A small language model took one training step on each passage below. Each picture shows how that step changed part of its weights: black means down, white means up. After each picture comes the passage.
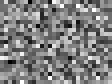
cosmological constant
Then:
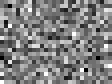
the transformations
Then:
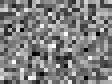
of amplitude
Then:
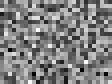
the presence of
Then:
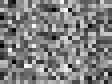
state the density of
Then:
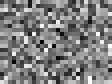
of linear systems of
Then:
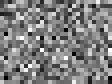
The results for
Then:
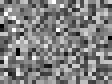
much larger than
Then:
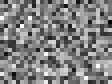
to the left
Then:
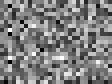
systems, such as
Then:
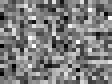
further study the back
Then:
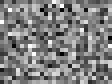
the sphere with
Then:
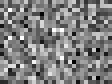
functions we are
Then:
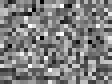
between chirality
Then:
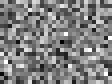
at high temperatures
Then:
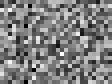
correlations is
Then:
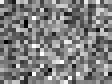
then observe
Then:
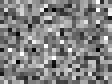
analogy to
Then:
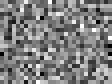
Box and
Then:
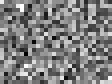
efficiency and
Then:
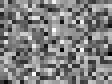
the region most
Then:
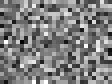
the Universe,
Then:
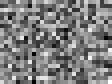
for discussions
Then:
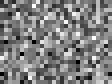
$e$ over
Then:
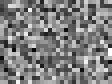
For the calculation
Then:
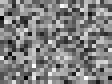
and not in the
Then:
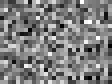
integral of
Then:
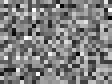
string of
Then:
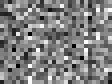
This indicates the
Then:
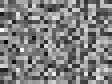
the number of
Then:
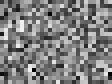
might continue
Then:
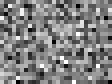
plays an
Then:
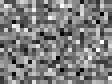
general in the
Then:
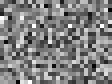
and type-2
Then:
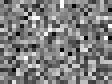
err [Jy
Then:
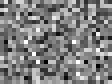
a closed set
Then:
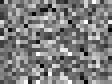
lost (a
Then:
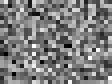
symmetry from the
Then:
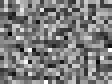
to capture the
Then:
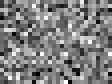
large $Q$,
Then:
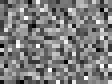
nonlinear wave
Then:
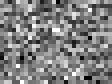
be directly
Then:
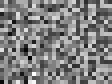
the generators
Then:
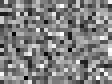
circular polarized
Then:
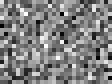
lie within the
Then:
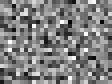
the room.
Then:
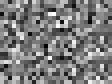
as M stars with
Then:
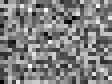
with our previous analysis
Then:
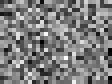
The dynamics of
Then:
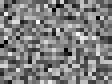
of cinematic
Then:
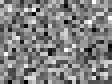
field is locally
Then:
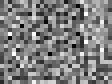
such a PP
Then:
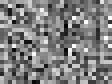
aliases as
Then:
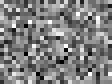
then scatters
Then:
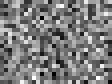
} (\bibinfo
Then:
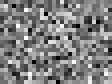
field of stars with
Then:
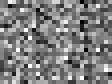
USA, under
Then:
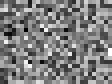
of the fluid
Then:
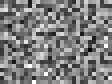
of the variables
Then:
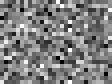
until obtaining
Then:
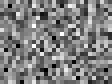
particles that are
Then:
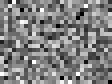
the convolution
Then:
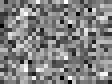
It is about
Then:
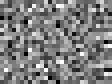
representations are
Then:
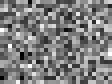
of this method over
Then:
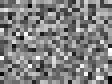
for the same
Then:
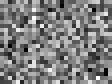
well as at the
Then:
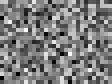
model defined by
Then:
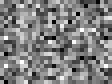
related to the
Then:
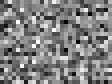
parts, we
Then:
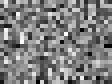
region near to the
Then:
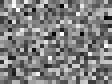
places with
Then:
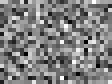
washes out the
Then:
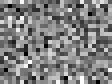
but finite
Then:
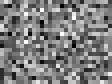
finding the
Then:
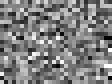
due to the
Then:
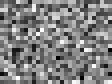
injection of
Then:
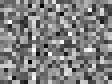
there is as
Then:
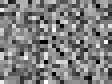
an effective model that
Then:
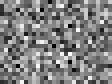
\\ \midrule
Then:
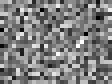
the conductivity
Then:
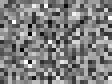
and the fourth
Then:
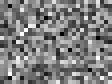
section, or direct
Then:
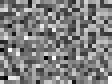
of the problem
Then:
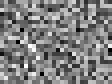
the energy does not
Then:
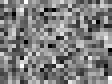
solution to these equations
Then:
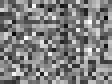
the vector of
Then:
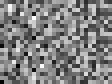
One can
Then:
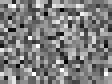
black pixels
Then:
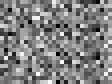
creation of
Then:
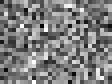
using the setup
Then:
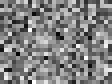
will not be
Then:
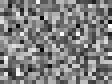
matter energy
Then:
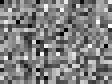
gap function
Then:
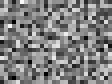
the kinetic
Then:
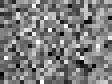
$A$ and
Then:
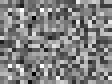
the functional
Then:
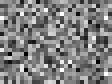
determination is
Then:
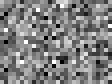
ways to
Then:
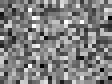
use our numerical
